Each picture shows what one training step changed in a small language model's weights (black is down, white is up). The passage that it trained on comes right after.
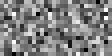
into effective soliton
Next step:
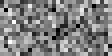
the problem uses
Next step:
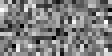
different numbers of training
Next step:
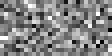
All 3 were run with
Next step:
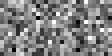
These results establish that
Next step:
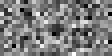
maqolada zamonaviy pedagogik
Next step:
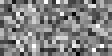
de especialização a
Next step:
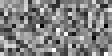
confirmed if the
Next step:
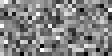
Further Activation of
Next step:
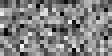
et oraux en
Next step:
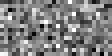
respectively. For most galaxies
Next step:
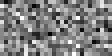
relação a algumas
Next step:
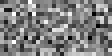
related by a symmetry transformation
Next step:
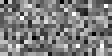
running wave is
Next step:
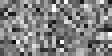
de naturaleza
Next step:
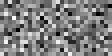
(PDF) of
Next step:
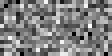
distance and as a function
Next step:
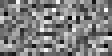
это функциональная
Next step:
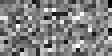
том, что применение
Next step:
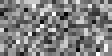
Cipta. -
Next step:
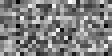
is ignored
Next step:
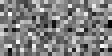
to guarantee
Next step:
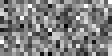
so that the slip
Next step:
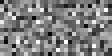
que conllevan
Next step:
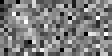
has been investigated,
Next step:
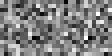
All surveyed operators
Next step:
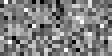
$\zeta$ increases,
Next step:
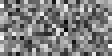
separate the data and
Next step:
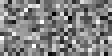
se encuentra
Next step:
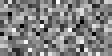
\# indicate the C
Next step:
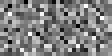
to a primal
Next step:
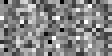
con la finalidad de
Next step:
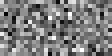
ascending. At
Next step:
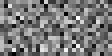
helpful basis.
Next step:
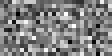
i.e., much
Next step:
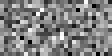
convention for all
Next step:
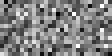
o desgaste
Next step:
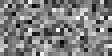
papel fundamental na
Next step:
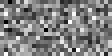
oʻrtasidagi ijtimoiy
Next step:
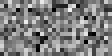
imaging technologies.
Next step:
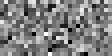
the Association
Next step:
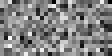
way or with minimal
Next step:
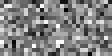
where $E =
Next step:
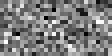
kuchiga talab ham
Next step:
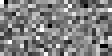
- Cobo,
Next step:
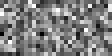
stellar pairs used for this
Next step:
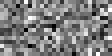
local. - Les
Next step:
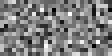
informed by both text
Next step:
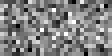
uma prática de
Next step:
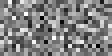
out of the range of
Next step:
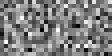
The electron-electron
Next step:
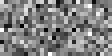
the PSF overall,
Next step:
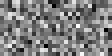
mavsum boshlanishi
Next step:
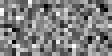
summation method calculations
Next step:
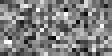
used as a guard
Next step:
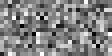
interaction of DNA with
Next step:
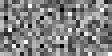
field; line of
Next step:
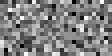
co-located with
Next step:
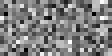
и Wargaming
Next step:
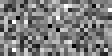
= -\varphi_s
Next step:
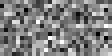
cheklangan vositalar
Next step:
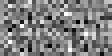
инсон бўлиши
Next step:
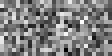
assuming that the
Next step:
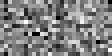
Kim, T.
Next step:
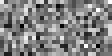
the analysis of the
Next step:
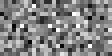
distribuzione del
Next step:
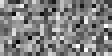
& 6CVM
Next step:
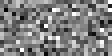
a subbundle
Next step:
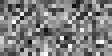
listed on the
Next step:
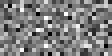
saham dan
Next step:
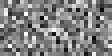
result of the increasing
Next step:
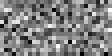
diferencia lógica
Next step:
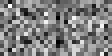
chiqilishi, ularning
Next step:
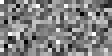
channel frequency response is flat
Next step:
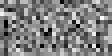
a change of basis
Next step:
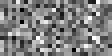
может проявляться
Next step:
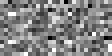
що разом зі
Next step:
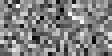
of the amplitudes,
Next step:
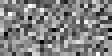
Bayes estimates and
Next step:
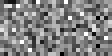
and Smith of
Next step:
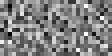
to characterize void
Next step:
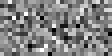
the transfer of correlated
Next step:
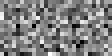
%). The studies have
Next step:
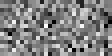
associa a cada
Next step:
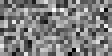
pública (o
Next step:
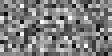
и усадку
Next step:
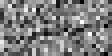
meantime, the same
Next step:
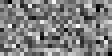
Ingliz tilini
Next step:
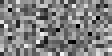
of Feynman
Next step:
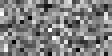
results demonstrate that the
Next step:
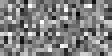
bosonic modes to
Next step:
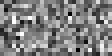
account; profess;
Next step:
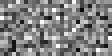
В отличие от
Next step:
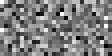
harakati hali
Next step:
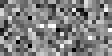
proper training often leads to
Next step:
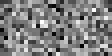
That way,
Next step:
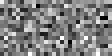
за определённой
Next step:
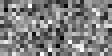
scattering function, or dynamic
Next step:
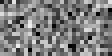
de atribuire
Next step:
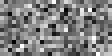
el concreto
